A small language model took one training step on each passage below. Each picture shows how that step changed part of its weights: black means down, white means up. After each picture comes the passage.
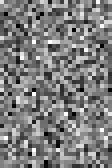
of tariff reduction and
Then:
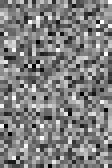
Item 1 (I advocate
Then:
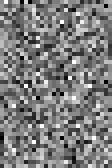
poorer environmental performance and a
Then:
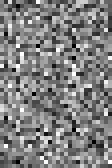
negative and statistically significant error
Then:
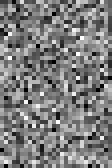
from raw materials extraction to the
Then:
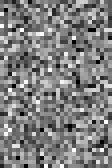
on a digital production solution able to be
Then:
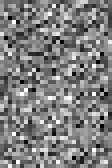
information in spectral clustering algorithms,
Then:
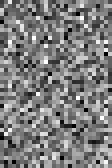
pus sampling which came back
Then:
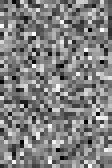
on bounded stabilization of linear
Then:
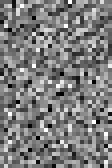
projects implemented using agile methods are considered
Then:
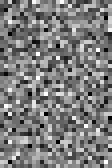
where L is the lag
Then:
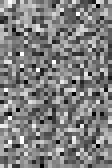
more compatible with the
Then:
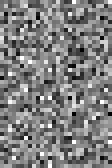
and strengthen on the
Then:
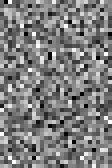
12 had tumor positivity
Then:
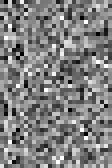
the Varkey Foundation.
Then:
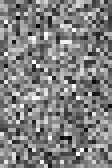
market realities. The respondents revealed that
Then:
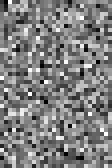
Ponceau stained
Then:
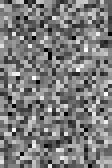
evaluating the content of the writing
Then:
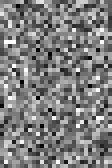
sensitive to low acidity
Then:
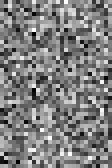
is the purpose of the System
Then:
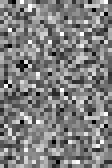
fine scattered
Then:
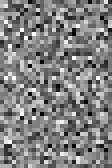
humanitarian law, while essential
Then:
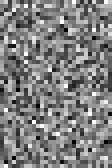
through paracellular transport, while
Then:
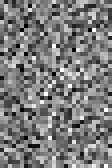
3). Sensory sensitivity
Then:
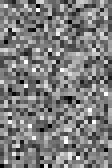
Research on liquid culture production of
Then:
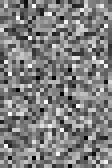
This study examined the association between
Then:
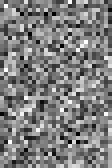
Bauer, S.,
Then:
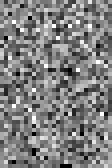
of Interest Statement: The authors
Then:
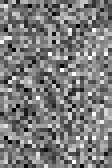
Dumais, S.
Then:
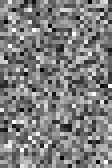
factor which has highest upshot on
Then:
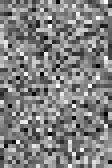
cell-in-shell structures
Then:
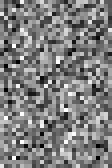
for the decline of birds
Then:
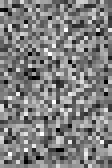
the numerical results of [6]
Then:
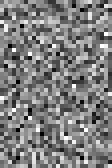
with the socio-political
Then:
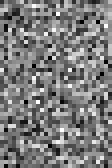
also from not knowing just what
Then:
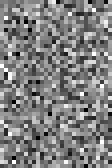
other constituents. They provide
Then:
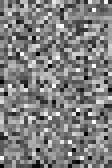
all fish and mammals
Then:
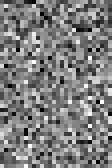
до ПЗ.
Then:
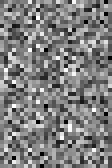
Tourism. *Journal of
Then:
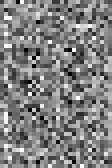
Community D1.4.2
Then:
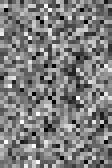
UV detection and better resolution of
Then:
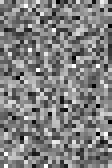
build their skills. However, it can
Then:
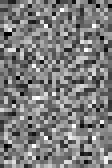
data. ¹⁴ LOD
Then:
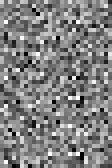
things...the sweet
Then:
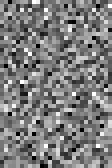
a serial pultrusion and
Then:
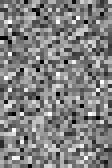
the samples can be produced with low costs
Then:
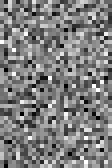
is the ultimate driver of
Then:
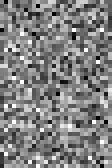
represents a very challenging task for
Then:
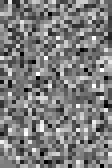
obtained were recrystallised from
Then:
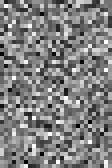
Related Literature
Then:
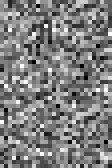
tissue and filling the
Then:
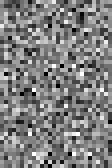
substances. The dependent variables were
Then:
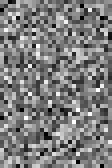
texts within a shorter
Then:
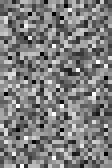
Cognitive Radio Networks
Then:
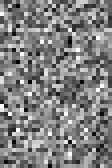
applied our method into Table 1.
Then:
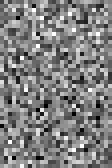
and 0 in almost every patient at
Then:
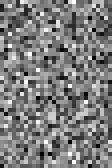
shown success rate of propeller
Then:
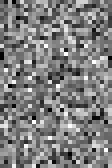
about using capitalization in the headers
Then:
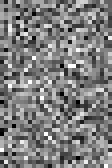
read and approved the final version of
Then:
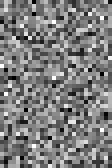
The lens and nucleus
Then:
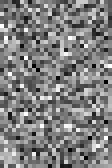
on the overall thermal performance of
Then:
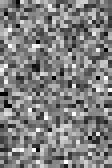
of survey respondents was low, which may
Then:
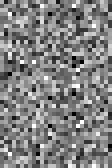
travel time. As shown in
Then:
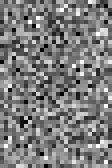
fold from the youngest age
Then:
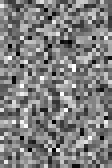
application of technology in banking to
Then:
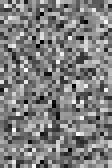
to the ethical injunctions of
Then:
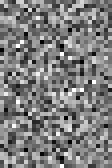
Norm_Rail Facility
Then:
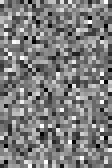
We have the zeroth-order
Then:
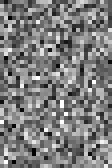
methodology. All authors edited and
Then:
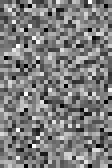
diffusion nitride
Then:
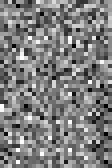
difference between the two figures.
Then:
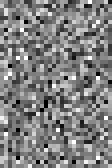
found that factors such as effective
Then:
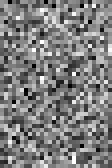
final\_roots$ .
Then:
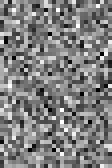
be addressed in a light computation
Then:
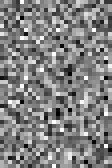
of OCRS were
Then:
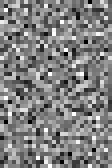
infected fractions align well with
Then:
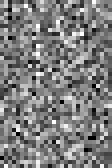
Expressing Color
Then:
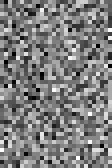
are closely connected and form integrated
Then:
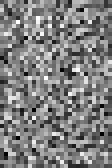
Alexander B. Joint
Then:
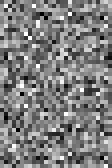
Ignition Gazebo,
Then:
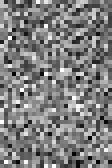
summary measures and frequencies ,
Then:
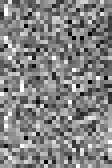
93%, and 88%, respectively
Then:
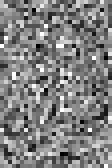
year, the month-wise
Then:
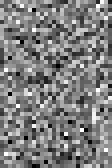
timepoints within the same
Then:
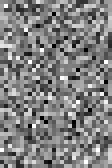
active and reactive power,
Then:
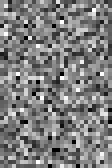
Creating a set of clones
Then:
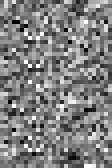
Using The Texture And
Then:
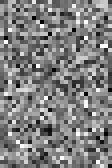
right breast including invasive
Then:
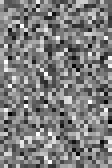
certain representatives of clergy, as
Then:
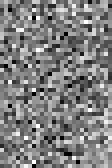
the female-oriented concepts
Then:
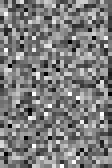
been limited by visual perception systems.
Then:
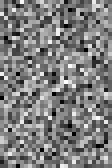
for the investment of their
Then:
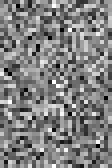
than shear force with RSA
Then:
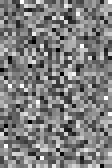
in Removal of
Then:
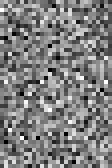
the study and all the necessary parameters were
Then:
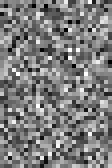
for spacecraft of various
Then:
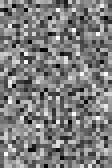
the establishment of a modular
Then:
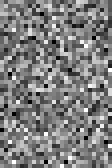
Region, where the corresponding mask
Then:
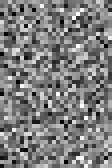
with $p \leq 4$, the
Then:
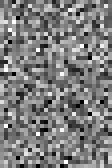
contents, leading to corrosive
